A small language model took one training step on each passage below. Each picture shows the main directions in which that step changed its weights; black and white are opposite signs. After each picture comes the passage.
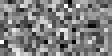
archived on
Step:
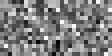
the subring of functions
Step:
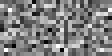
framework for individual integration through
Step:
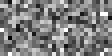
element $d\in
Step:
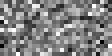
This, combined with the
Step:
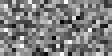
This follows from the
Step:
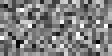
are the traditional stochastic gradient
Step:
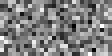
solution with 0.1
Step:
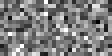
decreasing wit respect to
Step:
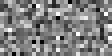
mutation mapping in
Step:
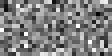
and we denote their positions
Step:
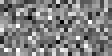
(m)$ translates
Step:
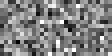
marshal ad
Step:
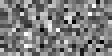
note has the researcher
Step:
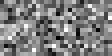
System for Mobile
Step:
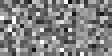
\] as already noted in
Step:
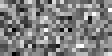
has finite order in the
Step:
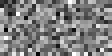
Sapienza University
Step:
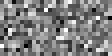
a bulge star in
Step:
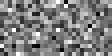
method, will make the
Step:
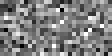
for support from the
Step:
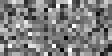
the number of deployed
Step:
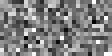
the CDF of the
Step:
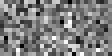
is used to reduce stellar
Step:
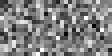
$D$ can be
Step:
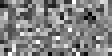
non-binary scalar
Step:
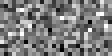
are for the background
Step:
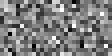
and Co 44 is
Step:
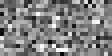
of the administration until
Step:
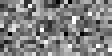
model must maintain a body
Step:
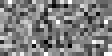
last clause of
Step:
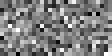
borders of position
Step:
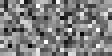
it enhances the values
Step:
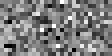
demand for hot
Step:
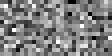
This results in a mean
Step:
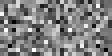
\medskip \noindent
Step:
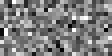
a net baryon
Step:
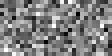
of finite strings
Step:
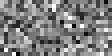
order to have better power
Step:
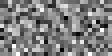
originally. For
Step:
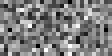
are closer to the
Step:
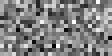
greater than 20 are also
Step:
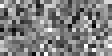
generated emotions correspond to
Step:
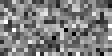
frequencies and modal loss
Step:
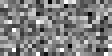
be expressed instead in terms
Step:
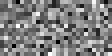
patients at risk of
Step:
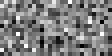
measured as suggested in
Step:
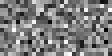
able to identify 10
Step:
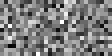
hopping amplitude for which
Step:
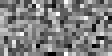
product of $\C$.
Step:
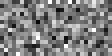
every }x,
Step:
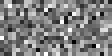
a general result on the
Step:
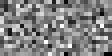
and a divisor of
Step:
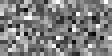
in advance, before
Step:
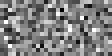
out the present paper of
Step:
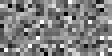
spacings or slow
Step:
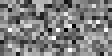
easy to add heavy
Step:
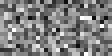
can be provided as long
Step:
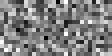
the emergent behaviour of
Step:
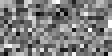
of the cones
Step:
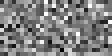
kinds of simulations
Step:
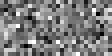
(left) and 14
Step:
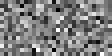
they provide all {\em
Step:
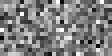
then it may lead to
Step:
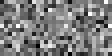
developer does not
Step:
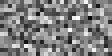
remains: why is this
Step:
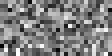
evidence that stents may
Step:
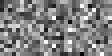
test results This research
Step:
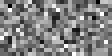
quantities averaging over many
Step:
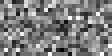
apart from possibly
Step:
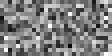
series at roots of
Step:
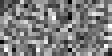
$\mu $. All of
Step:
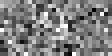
compare them to modern
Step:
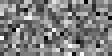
in contrast to ordinary
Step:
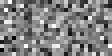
term neonates
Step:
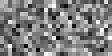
time intervals. The
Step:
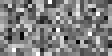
plays an essential role in
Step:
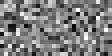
to the global south
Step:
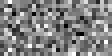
epidermal growth
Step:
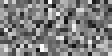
y$ given that
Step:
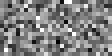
currently enrolled
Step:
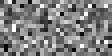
All affiliated authors
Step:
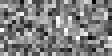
further analyses the important factors
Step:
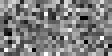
$\goth g$
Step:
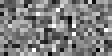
of the applied force for
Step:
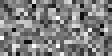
Conversely, the
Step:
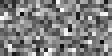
with a small parameter.
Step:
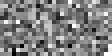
have large amount of
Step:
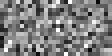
fuelwood consumption
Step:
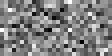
information display system As we
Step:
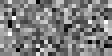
Another important factor
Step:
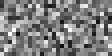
field $\varphi$
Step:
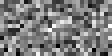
or circles indicate that
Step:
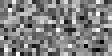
decisions made often guided
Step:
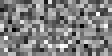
paracompact is
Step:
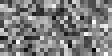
properties. (1)
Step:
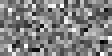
macroscopic fluctuations.
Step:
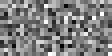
as a result of the
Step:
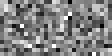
and Political
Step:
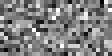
size in the range of
